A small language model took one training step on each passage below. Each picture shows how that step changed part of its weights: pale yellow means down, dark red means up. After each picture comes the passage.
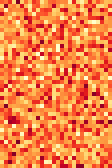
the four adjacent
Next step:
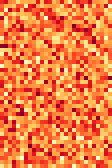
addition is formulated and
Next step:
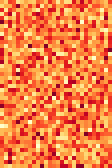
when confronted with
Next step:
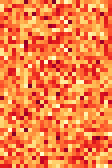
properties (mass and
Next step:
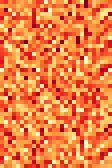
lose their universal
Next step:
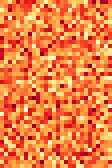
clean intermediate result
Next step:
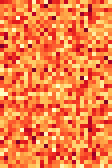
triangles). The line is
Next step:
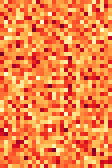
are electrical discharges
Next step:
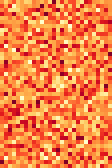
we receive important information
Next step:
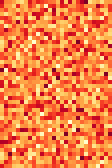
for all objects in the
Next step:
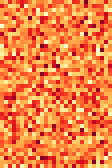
durou, apenas e
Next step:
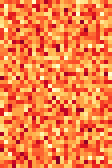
large variance of the order of the
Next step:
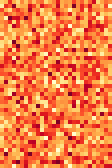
значок» Blue
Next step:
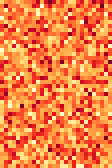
prima volta.
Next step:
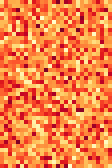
we present an algorithmic
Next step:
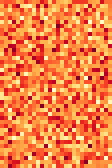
*It was surprising
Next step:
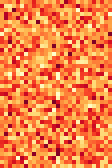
of translation is this
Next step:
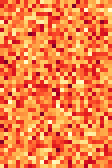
should be important to try
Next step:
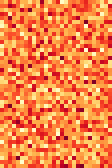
different colours. Some of
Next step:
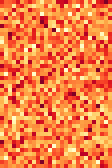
Create a smart
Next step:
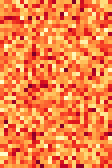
con quiénes.
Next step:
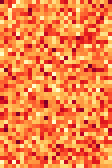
L/T$. The characteristic
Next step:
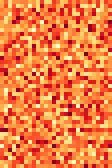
the resistance to bulk
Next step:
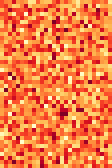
density for the parameters, assuming a
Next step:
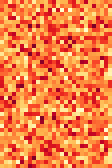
entendendo esta
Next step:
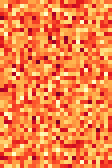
variety of applications.
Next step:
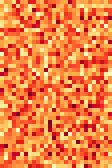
descenso de presión, a
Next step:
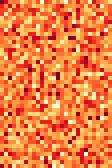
of the LF models are shown in
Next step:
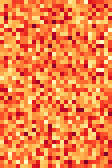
tashkil qiladi.
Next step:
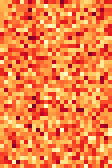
field lines, but to their
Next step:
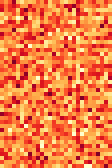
ABH model, our values are
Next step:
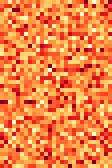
grows faster than the
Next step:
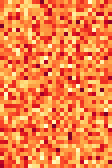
NPU with legacy
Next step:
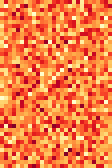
iniciándose con el
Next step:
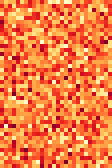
in our single-mode model
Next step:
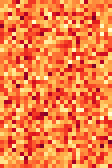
HULL, D.&
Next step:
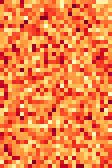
chorasi sifatida
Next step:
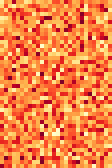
as the cosmic
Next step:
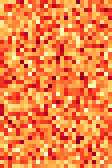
total heavy element
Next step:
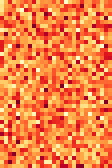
the Mediaeval
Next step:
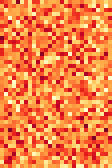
substrate was placed
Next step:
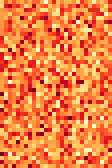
that at most $\tau(V)
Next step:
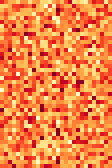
is significantly different from that
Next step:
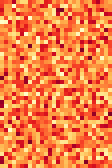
ifodasini topib,
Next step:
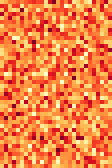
are important. This motivates
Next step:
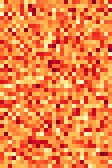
of future teachers.
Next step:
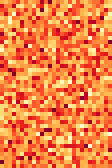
otra cosa, no
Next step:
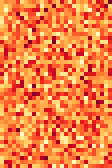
So most energy is radiated in
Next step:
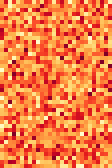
factor approximately equal
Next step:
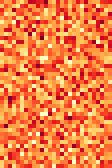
60 Garden St.
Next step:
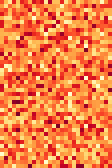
colored Arrott
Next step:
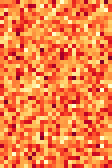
the IR phases. We have
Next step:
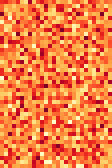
rate. In (b), the
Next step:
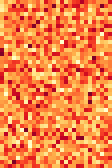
enfrentamento ao
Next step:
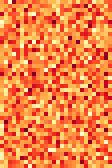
any sample at a specific
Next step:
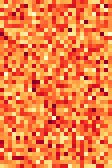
10 milliárd
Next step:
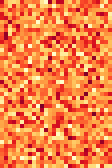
спритності в
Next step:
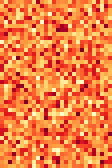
$T$ are the electrical
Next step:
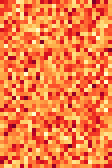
reservoir modes:
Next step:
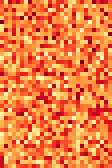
waveguide arrays
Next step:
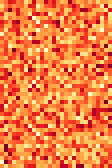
homogeneous distribution of
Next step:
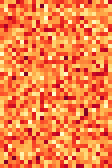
reduces the dispersion
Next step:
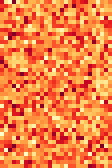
a mental event that
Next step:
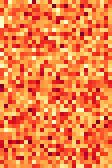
be constrained by its
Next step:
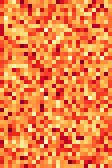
was made from the
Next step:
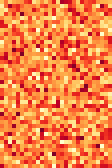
the PQCD prediction in
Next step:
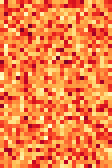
ta, 6 tadan 8
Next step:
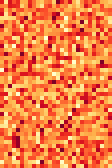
\gg 1$ which corresponds to
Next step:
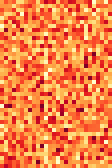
only produces valuable
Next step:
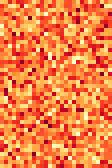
dias trabalhados
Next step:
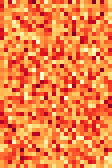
ou égale à
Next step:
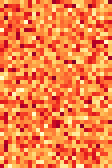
- qon aylanish
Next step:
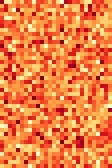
connected to Conformal
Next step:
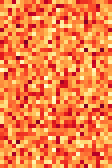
collection:} we consider the
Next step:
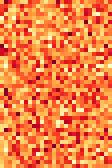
hoch - Hoch -
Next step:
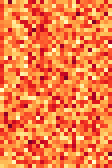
um terapeuta. O
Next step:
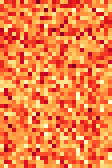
las huellas del
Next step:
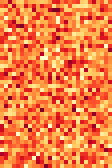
62% of papers that used
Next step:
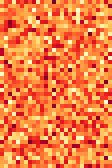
Varians total.
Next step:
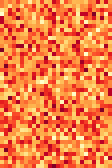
illustrati non
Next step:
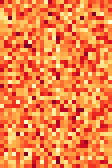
is similar to that of natural
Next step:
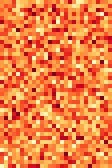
same way as it is obtained by
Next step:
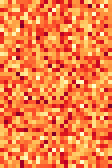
$B\to K\phi
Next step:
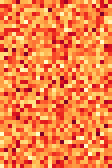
\caption{Same as
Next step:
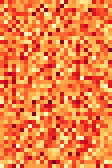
For additional characterization of
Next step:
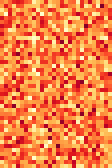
{The Impact on
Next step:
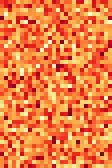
y derecho: reportes
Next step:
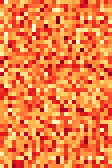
that the variance of the estimated
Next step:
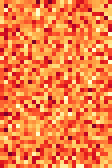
cheklangan bolalar
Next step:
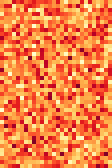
și onestitate (ex.
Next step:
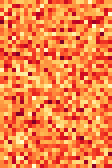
radius of the enclosed
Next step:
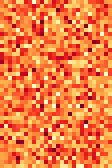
It has been shown in
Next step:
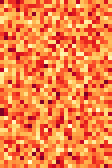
дня рождения
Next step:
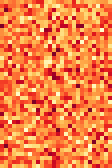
лечению форм
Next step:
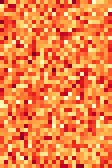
encontro, foi
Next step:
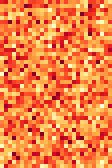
line) for one Bloch
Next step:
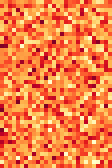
eng ishonchli
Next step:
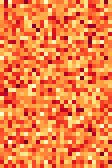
ini bertujuan
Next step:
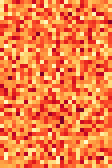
such as the nuclear
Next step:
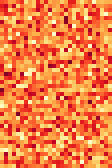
23), a arte, como
